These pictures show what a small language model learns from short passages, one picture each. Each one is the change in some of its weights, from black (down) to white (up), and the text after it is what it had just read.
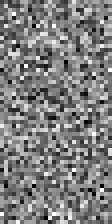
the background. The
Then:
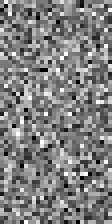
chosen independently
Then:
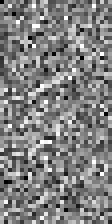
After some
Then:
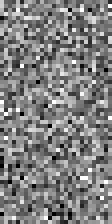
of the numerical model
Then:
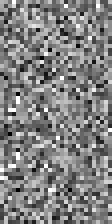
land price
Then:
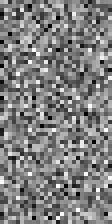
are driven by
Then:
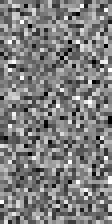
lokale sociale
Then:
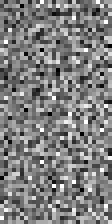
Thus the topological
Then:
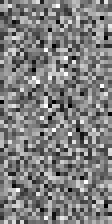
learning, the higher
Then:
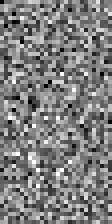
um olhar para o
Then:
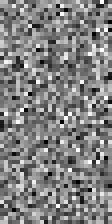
Kossel fue
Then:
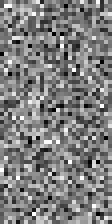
volatility of
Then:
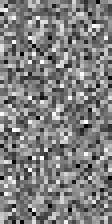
Second, we
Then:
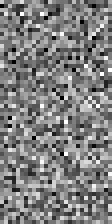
avaliação das
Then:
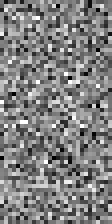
the Wilson
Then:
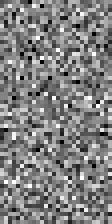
of FRW
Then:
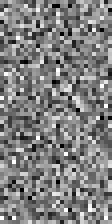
but each one has its
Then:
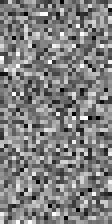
independently of our
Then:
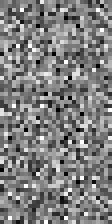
can be defined by a
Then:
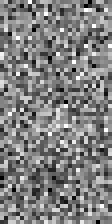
що слово
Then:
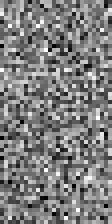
the error in the
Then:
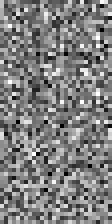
master equation for
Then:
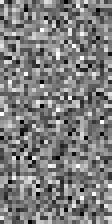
also be derived from
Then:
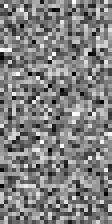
stability properties over a
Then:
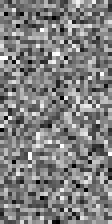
be able to
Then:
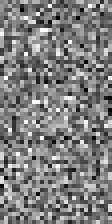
using an interpolation
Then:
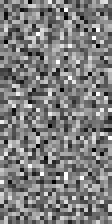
and we obtain the relation
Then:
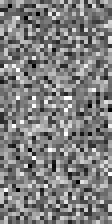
de valor e
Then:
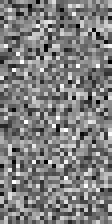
since they are for the
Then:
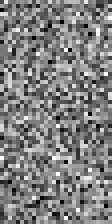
during the training
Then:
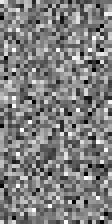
Saylanma –
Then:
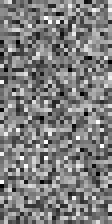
to mention that
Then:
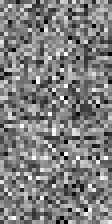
The amount of
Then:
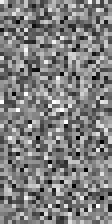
show by itself
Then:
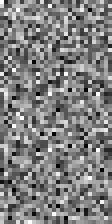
layers of the
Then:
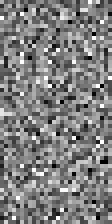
– Nizomiy
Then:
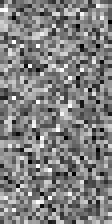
it explodes as an
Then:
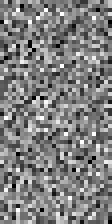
representations are given for
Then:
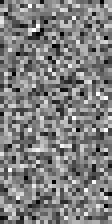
after all the calculations
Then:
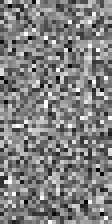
that the boundary CFT
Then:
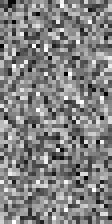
the dividing line
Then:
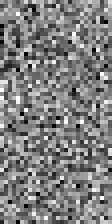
and storage
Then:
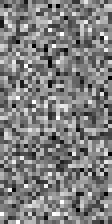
consistency with this
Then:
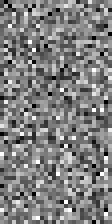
чисельність та
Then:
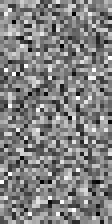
as compared to other
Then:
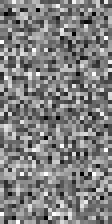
for both the low
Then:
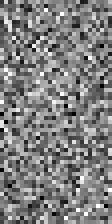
using quantum effects for
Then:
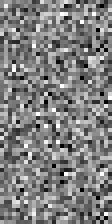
нібито є
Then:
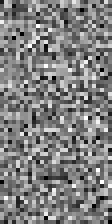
case) properties:
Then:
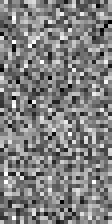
network is known in
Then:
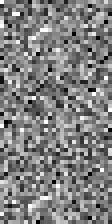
reproduce the change
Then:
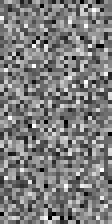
then the optimization problem
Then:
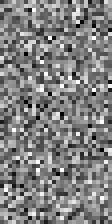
отчет, который
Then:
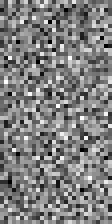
content on the
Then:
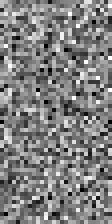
we see that the
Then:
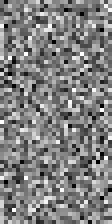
level fan-in
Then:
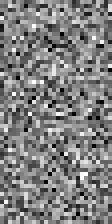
paper a different formation path
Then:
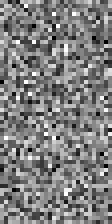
tabiat va
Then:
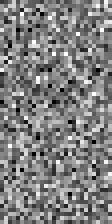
being unable to
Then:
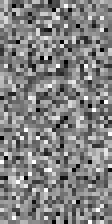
tidak bisa
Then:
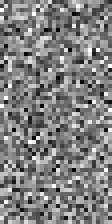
volume. Then
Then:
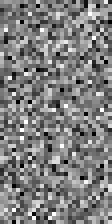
measurements, applies this
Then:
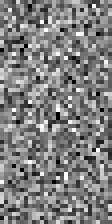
and find the least
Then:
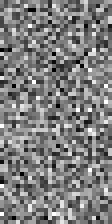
the sky
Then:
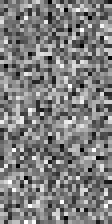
derivative on the
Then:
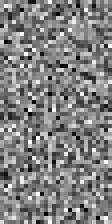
detención. En
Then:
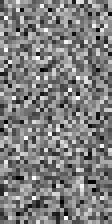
methods to curved
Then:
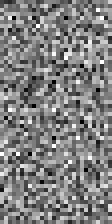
are distinct.
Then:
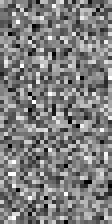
de sinais,
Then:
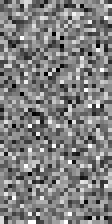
los trabajos
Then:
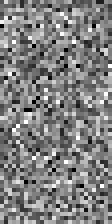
power spectrum. Such
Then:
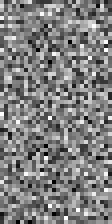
first evolution of a
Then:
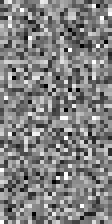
Educational and
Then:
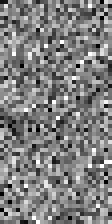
didesain dengan
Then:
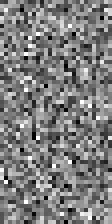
la cooperación
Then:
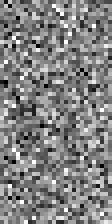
calcula el impacto
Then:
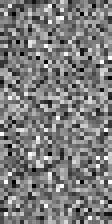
yangi tizimi
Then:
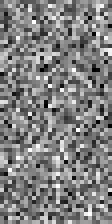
which approximately took
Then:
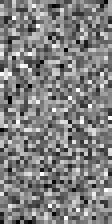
of a unit
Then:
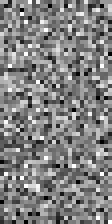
roviy asli
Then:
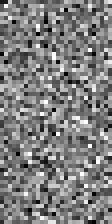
agrees with the
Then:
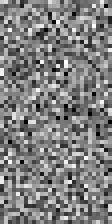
in society and
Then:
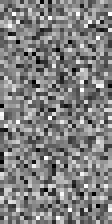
outside of the
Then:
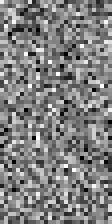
y cómo
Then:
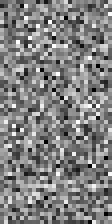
a multiple regression
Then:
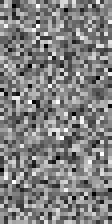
present interpretation: higher
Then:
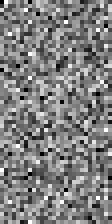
em função da
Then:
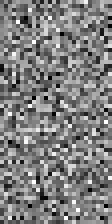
elements in each behavior
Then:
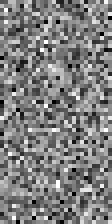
are the pairing field
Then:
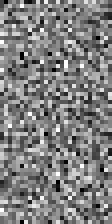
and so are the
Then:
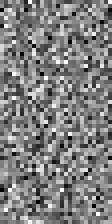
study, we propose
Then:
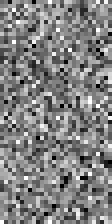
P. Wang,
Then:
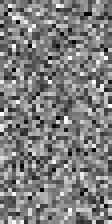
cell was considered, and
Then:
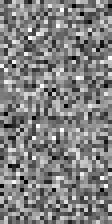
from a Gaussian random
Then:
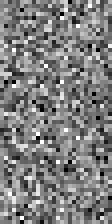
e CSn.
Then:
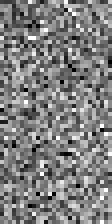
*software R
